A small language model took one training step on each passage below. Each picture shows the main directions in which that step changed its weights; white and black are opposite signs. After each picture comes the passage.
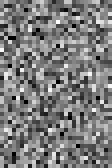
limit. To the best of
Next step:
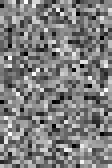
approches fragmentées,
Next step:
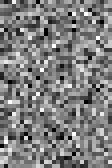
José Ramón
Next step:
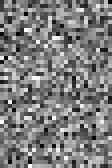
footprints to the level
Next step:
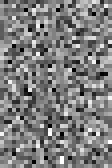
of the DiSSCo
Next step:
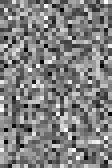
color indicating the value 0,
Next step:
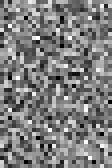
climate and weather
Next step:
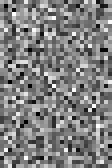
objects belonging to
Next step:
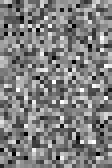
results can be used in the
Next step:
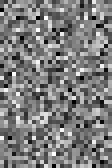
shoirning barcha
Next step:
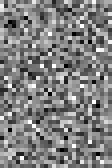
for asymmetric coupling
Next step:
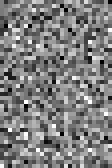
levels of these patient and
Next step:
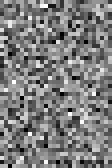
Pada umumnya
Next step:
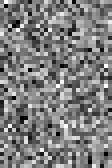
chloride. The
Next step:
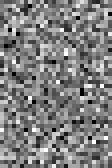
of Conferences 401,
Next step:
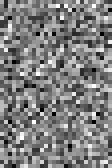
and the extent of
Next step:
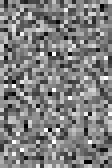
existence of a uniform
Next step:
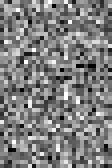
in order to maximize the
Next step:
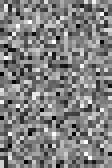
passwords and PINs
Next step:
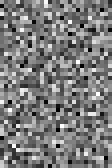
on the resilience of
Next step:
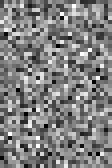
yoshlarning yashash
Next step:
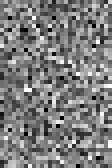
en estos sistemas,
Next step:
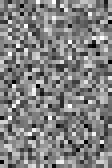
conducting primary and
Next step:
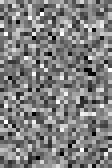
but keep the CDM
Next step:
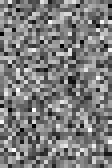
operational planning.
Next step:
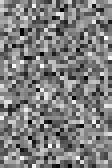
gestos projetuais
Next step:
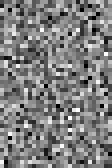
years in miph
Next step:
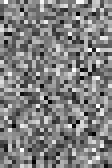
these complexes are all 1 :
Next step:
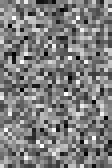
de histórias com
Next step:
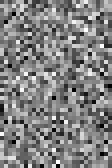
with a 3D T1-w
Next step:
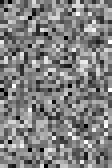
the spectral condition
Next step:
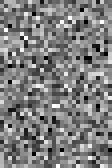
fazom). Podaci
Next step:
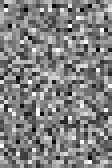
below the Fermi level with
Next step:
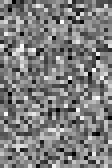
These states are also different from
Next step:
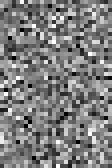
some other vegetable
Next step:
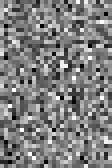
with $t=0$ corresponding
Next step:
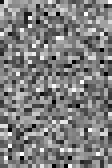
such as "Often
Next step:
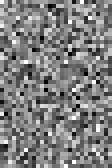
Ángeles de
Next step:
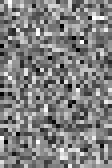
manuseio, sob
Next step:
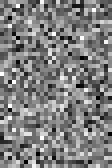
productivity and production of
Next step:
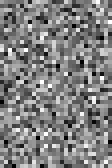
limiting expressions of
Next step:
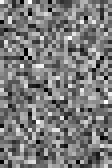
narrativa visual,
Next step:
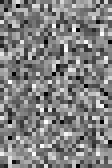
and a half million
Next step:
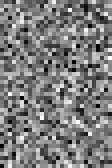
This state was interpreted as a
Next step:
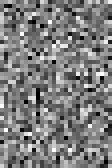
obtained by one of its multiple
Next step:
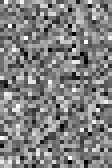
like two tunnels
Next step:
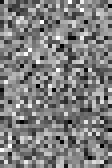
energy, and the kinetic energy
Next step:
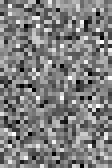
defends the liberal
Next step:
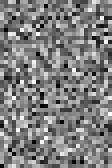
of the factor loadings for
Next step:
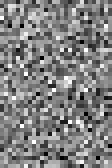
(Rogdan &
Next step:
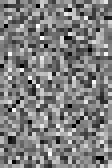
are also given to primary
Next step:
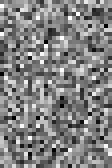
is dat onder een
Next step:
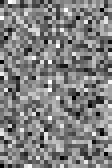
and flexural strength in the
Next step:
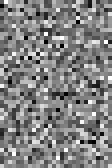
genomes of the
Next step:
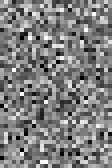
– Yes ↳
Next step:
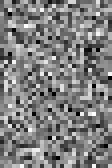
time but the parametrization for a
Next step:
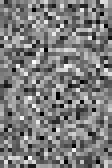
Rasm bir ko'rish
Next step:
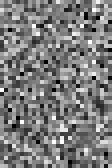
the resonator cavity,
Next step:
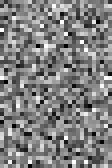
one and two amounts to
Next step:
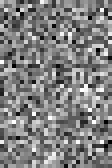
from Figure 2). This
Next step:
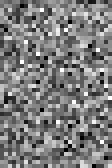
laboratory x-ray
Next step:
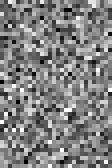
that including fluctuations
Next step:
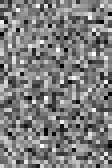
and incorporating the
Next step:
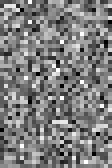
coefficient $\gamma$
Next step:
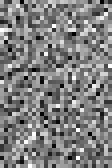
asarlari namunasida
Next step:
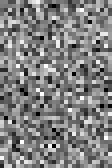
wheat straw and
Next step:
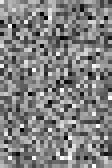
and Biodiversity, as
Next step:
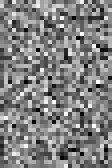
faoliyat turlarini,
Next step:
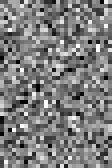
the domain-induced
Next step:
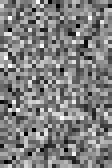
method. Note that the
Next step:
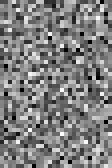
currency devaluation
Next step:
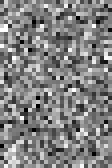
negative bias corresponds to
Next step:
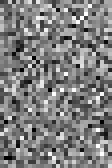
GAS grade 11
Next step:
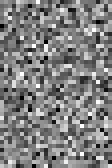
Gauss, even
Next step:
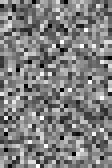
en direction du Gange et
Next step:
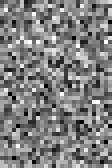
microcirculation at
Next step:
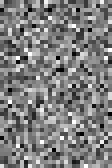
centuriazione, il
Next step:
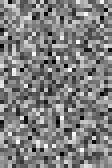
with respect to CV was
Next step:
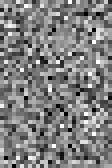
\hline Maximum
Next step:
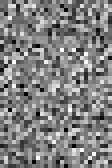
which is known commercially
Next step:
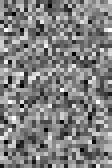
frequency dependent peak in
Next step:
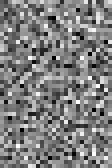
the affected areas of
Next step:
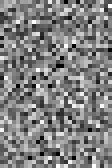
message. With his
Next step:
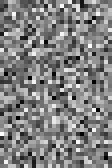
hot pionic gas were
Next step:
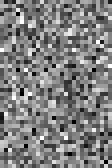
For example, an external
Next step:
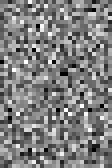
of respondents, and more
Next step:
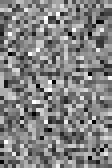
with non-zero
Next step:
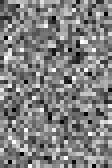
connected to a check
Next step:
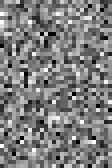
As the fault was permanent
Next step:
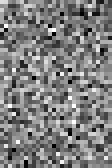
- j. Pelatihan
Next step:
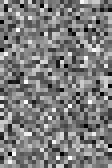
dry and the film
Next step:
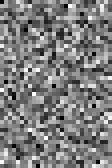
example the lists
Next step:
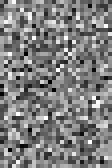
o descumprimento,
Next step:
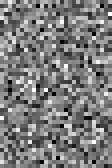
and analyzed the data using
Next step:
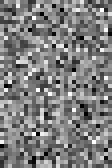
molecules via
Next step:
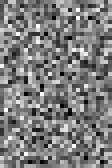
numerical results of $\Delta
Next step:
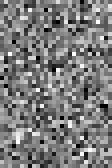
breakdown of the
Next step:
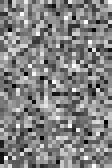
the solid state. The work of
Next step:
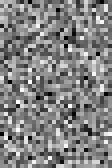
driving conditions.
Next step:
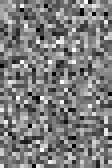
chet ellik investorlar
